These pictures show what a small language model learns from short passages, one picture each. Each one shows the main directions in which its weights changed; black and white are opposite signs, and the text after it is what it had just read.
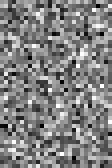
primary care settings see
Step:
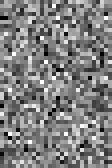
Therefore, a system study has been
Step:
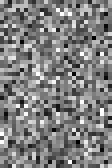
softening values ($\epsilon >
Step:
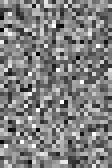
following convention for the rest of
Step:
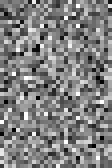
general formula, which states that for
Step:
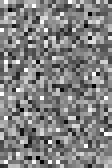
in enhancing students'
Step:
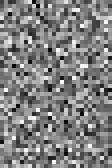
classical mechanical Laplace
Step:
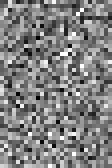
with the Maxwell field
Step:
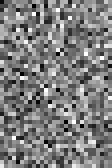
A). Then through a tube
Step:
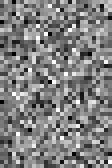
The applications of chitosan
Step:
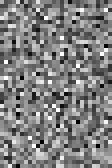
examine the patterns of
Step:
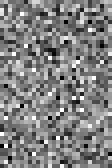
points. The noise of a
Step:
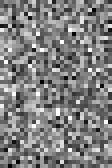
in $X_1$, hence
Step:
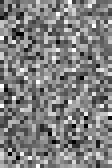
= 1$ for all $d
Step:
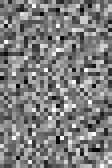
release. The process is
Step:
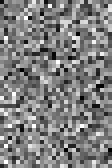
trial due to the signed
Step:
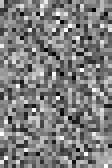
allowing access to images,
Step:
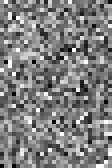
a son of a "very
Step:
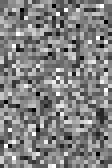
transplants, heart
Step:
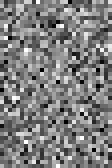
0 to 9 T are shown in
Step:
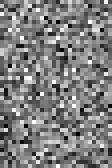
should continuously improve their communication
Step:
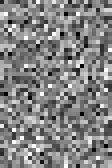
that these inequalities play a
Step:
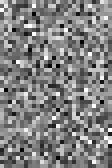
may be divided into 3
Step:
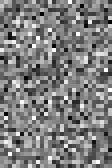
a limitation of the
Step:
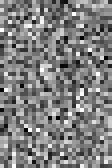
leading particle carries about $
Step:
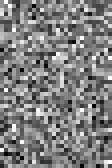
of rights, decreased
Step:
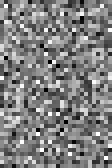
the databases Web of
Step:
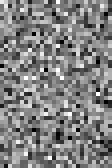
teaching-learning process
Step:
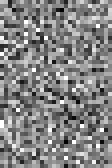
have also represented the points corresponding
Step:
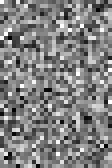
diffraction efficiencies
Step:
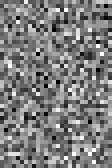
for which Yukawa
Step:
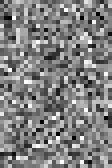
m_0 may be created
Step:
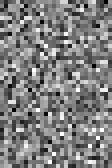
guideline about childhood
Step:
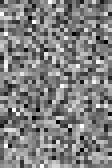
this study was structured with a
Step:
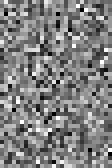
information, and if done through
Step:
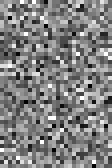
compromise on validity is
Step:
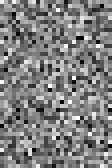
and $\LL$ an
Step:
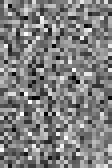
engineering applications like heat
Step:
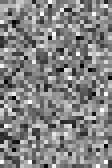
significant disadvantages.
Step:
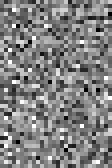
any isotopy of the
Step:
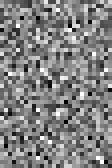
2$ for supercritcial
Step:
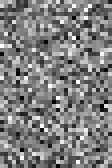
farm systems (black and
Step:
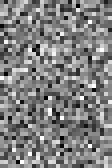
analysis. 3.4.
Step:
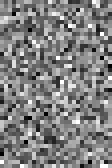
were reported by previous studies, which
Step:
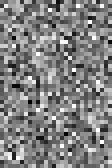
sterile distilled
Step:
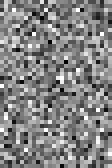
graphs this theorem implies the following
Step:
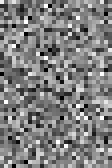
Defining $\Delta T =
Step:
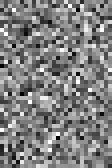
be removed far enough to
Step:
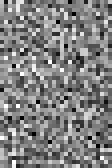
then invoke the definition of
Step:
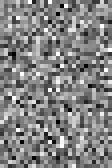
Greenfield’s recent
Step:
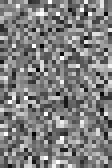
and mutual understanding.
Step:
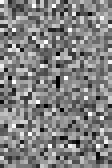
can be refined by
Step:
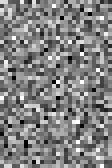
to be scalable, which
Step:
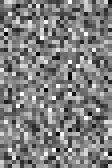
12 of senior high school
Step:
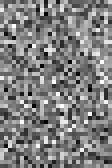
Lie groups equipped with
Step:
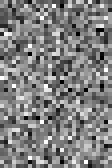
section we provide our definitions
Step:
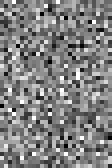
(Los Alamos
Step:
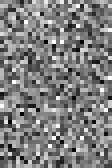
modern scientific approaches,
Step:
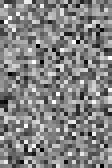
measured the photometric properties of 19
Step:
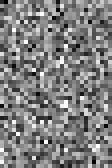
their largest – and
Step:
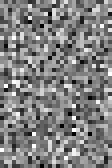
is normal in $G$),
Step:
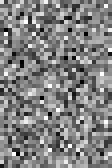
of automatic generation control
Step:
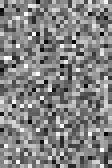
private key used in the
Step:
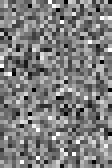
be achieved by allocating
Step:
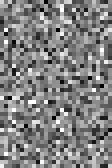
Goldbach's problem have
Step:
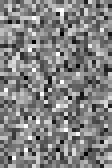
This was my first real
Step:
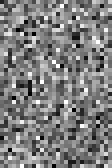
we have $$2\gamma
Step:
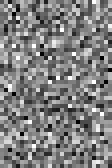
measurements with UKIDSS
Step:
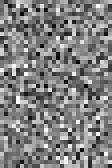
profile; and a fluence
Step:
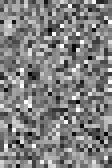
line emission as discovered
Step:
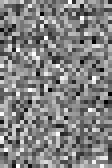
on the desired QD
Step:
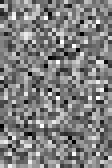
$\infty$, and asked
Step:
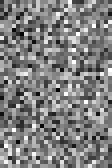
= 4$ is exactly the
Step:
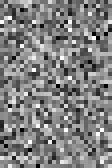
financial infrastructure;
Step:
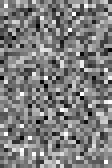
recall some standard notations
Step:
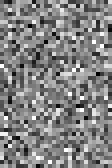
low level of communication skills
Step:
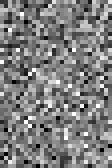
Even if our final goal
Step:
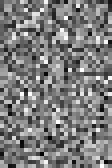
is algebraically closed, it follows
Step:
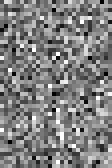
to power accumulation at the
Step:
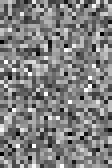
value of $D$. We first
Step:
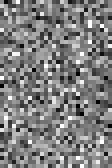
operators (TSOs) to
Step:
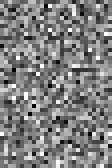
a renewed interest was
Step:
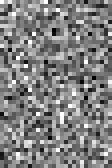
\noindent \begin{remark}
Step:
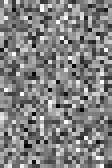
epigenome, which depends
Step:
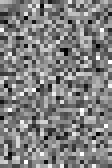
conceptual interpretation of Equation
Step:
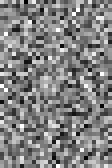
which need to be addressed in
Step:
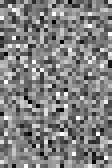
learn the decision rules for
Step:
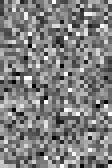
completely free from visible
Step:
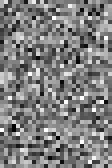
and the Canadian
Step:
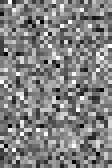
we have ordered all the
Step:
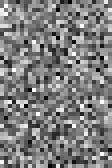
would be straightforward.
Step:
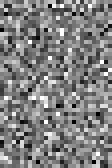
. \end{gather*}
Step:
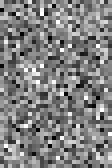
been processed) just by
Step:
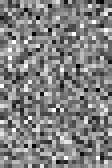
\\ \hline \#Files
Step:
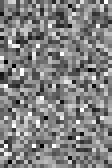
relatively large amount of light
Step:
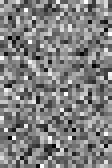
PWM Switching
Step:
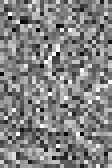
numbers to test precision and
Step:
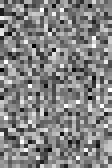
have been implicated in
